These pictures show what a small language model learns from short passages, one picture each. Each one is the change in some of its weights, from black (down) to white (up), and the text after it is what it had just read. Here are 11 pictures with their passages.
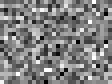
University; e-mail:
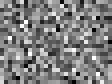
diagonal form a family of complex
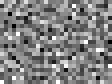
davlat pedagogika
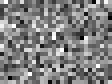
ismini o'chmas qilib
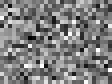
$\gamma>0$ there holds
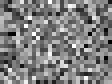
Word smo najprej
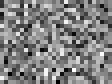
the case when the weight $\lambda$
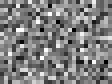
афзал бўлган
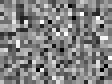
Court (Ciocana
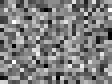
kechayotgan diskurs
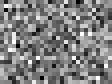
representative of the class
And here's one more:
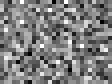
the following analogue of
